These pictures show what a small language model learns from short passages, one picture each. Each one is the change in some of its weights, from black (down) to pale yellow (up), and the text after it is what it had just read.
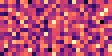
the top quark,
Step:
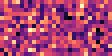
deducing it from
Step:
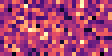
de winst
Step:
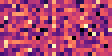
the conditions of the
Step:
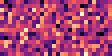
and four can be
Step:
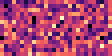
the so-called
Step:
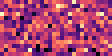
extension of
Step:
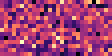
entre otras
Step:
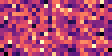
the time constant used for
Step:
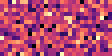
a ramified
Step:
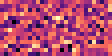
of $G$ which
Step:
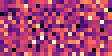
this parameter. But
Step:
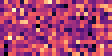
becomes then the
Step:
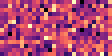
for finding the
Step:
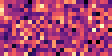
o professor
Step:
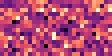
\quad x =
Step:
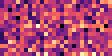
3 also presents the
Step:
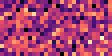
electron energy is given
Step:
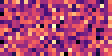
the Gingin
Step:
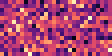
In the second part
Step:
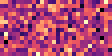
Ildiz 0
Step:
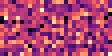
are summarized
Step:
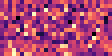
obtained with experimental
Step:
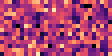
subquadratic on
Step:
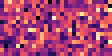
dominant dans
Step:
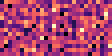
sampled, each
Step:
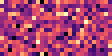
sem correr
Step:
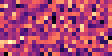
quantum numbers,
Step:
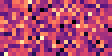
a projection
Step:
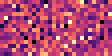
the zone edge
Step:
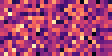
M$ is an
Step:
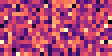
the direct problem with
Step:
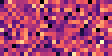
balance in the
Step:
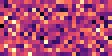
and a matrix.
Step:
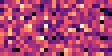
The particles move
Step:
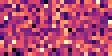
the field $\alpha$
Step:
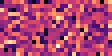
$m$ is a
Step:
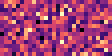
our approach also
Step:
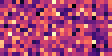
differential equations in
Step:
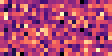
is not symmetric.
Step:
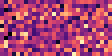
is fast enough
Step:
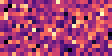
is given as,
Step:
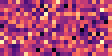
for the use of the
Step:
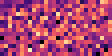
if we impose the
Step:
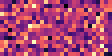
can be expressed
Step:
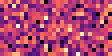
this assumption
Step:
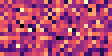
learning based
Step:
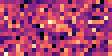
con el retorno
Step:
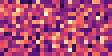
an arbitrary
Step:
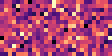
FiKD =
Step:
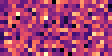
6, we derive
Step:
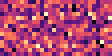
from Type
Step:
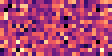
is determined by the
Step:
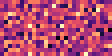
a maximum limit
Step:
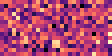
filled band
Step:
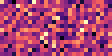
pink) and
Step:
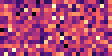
the Laplace
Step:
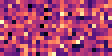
understood and
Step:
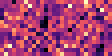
Sancionada y
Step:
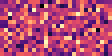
a time when the first
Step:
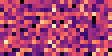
optical properties of
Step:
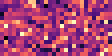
está sendo
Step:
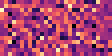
va adabiy
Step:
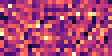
more capable
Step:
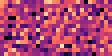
jeden z
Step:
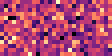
that a solution to the
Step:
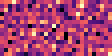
de belasting
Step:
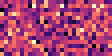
smooth curves
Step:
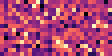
interplay between,
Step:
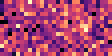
{\it If H is
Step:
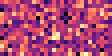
field $H_{\rm
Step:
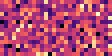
time difference between these
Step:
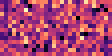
families and
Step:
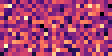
the paramagnetic
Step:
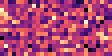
we explore
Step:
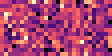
horizons in
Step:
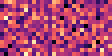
which are formed by
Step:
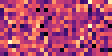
mean value theorem
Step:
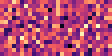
» avec
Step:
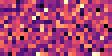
el folio
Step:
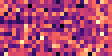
affect the
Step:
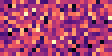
from fitting the
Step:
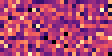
shows a comparison
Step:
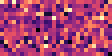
pour que ce
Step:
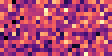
enough such that
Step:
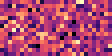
to achieve
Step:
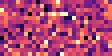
a simpler
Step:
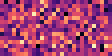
ortadi. -
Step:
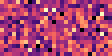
in estimating the
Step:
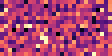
results show that the
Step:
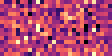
| c c c
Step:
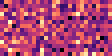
ball functions are
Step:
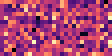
possible future
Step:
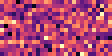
for the static
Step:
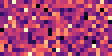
Umbral nature
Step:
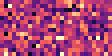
comparação a
